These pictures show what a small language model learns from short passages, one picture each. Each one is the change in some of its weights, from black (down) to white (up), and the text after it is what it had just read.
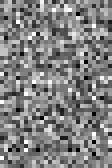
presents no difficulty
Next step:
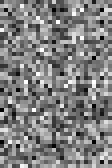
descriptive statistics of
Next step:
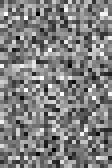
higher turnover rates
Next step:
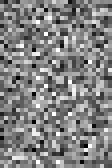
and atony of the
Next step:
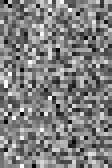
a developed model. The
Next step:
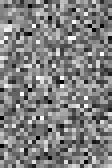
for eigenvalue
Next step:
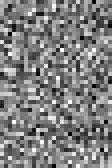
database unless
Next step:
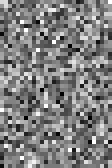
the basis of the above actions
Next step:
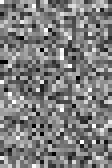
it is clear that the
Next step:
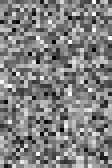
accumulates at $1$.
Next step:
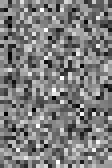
is processed through the help
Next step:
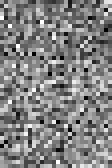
media policies.**
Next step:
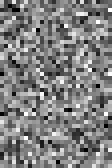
that we can define the following derivative
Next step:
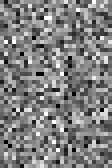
and enjoy about the
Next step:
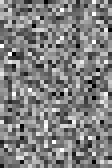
spoilage because of its
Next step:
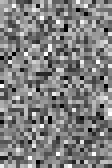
who participated in the
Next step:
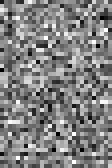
perturbative analysis. This
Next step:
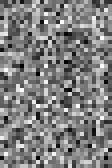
across conflict
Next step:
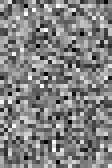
like the Scottish
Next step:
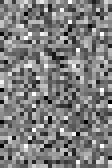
monthly income within the
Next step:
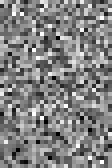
$N$-agents problem, with
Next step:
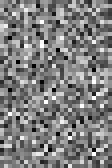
statistics were presented in
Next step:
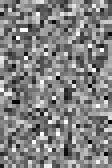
$z_j$ for all
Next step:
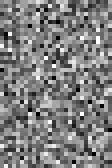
and $s$ are chosen
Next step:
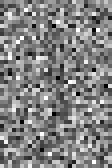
arbitrarily small. Then
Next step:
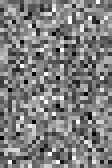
result of the presented study.
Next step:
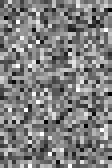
commutative ring.
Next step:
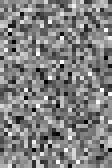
all the rest existing in the
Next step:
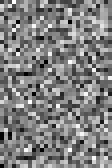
the agents. Also
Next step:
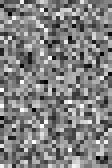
do {\em not} assume the
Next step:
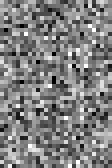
perspectives influence
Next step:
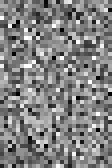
remained there for three or four
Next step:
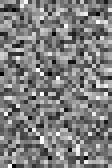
definitions we can write
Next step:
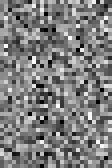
instability [5]. More
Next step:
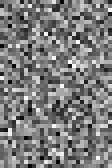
\section{Proof of Theorem
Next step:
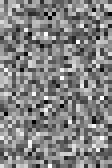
a_\Phi} \widehat
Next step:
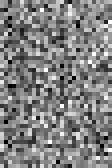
helping an organization to
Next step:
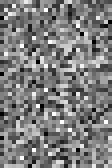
harmonic function of
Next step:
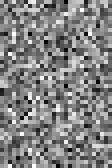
analysis - ✓
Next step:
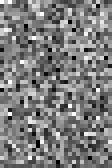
verified against an
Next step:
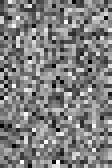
of variability which procedures
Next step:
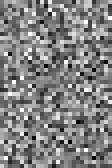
be precise. In the
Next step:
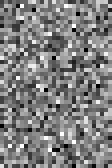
trivial or of order 2.
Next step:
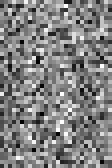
to improve the management of adults
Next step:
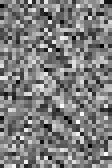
3. Methodology This paper
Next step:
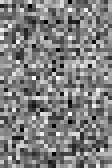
indicating a better convergence
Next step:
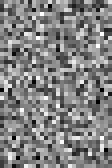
the world and in different
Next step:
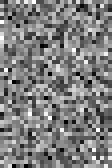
Divergence form \ \noindent
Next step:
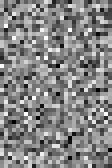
engine was used for the energy
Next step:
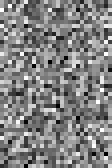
in IPv6. However,
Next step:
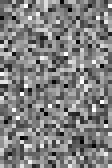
crop rotation, yield
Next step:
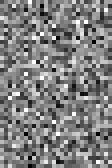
information and communication networks; -
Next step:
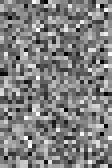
$\overline{\rho} \in
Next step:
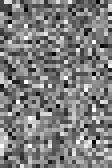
remarkably robust
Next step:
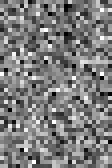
(2024) concerning
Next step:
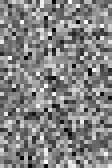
and structured interviews
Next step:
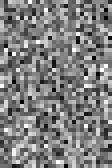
proper labelled subterms
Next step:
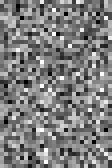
The thermograms showed
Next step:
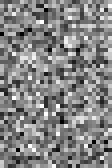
- Shortage of
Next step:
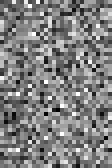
methods 2.1. Sample
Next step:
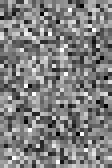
of the short length of the
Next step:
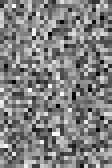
in order to make things a
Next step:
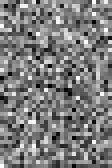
multifaceted concept that
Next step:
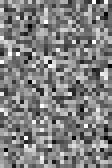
related by distributive laws
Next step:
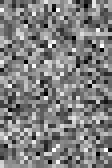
the (totally real,
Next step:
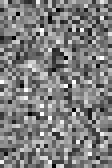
main technical orientation related
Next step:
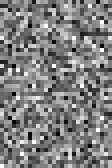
(C1) in this case,
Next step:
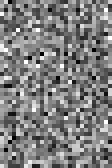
mammalian species of
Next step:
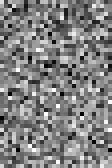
at this range are also
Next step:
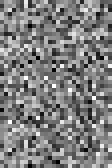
the coefficients of the linear
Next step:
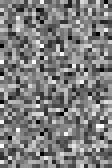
Abstract.} As we
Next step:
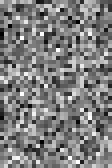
the result of the theorem). By
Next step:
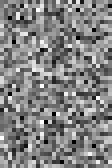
high artistic value, I mean
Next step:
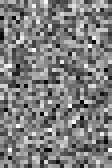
is equal to $0$),
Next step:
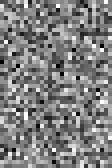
(i) untangle the
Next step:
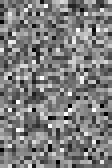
commonly employed in high
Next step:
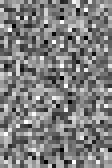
ir bands appearing
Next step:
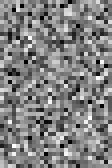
then $f - h \in
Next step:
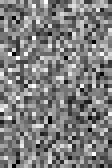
is illustrated in the
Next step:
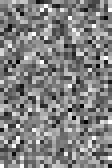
Comparing with simulation The result
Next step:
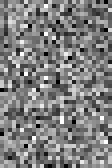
seems to dominate
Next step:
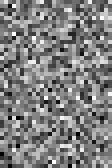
probabilistic inference
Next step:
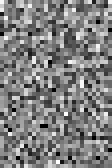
in ankle joint stability
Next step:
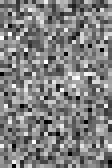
denote by $v_j =
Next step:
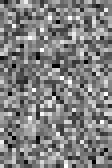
right to remedy, including
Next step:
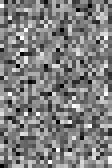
if S > Max then Max
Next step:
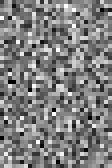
particular case of a conjecture
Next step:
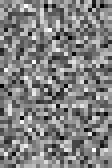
as people moving with
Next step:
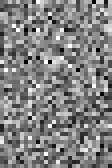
away from the coast.
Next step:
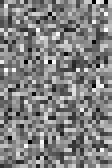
to raise awareness
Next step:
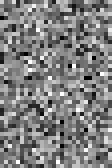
by permission.}
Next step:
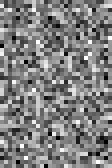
1.0$ Next we will
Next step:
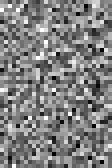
$C'v$ are linearly
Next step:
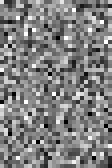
\Gamma (T_n ,
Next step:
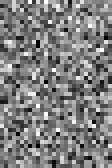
$\ld$ is repeated
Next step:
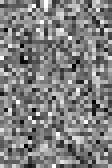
provided a textual
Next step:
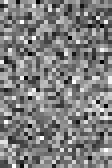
written any finite dimensional matrix
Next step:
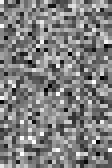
to meet you,
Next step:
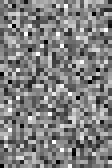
a split surjection of
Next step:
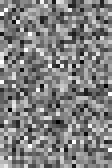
not a trivial work to prove
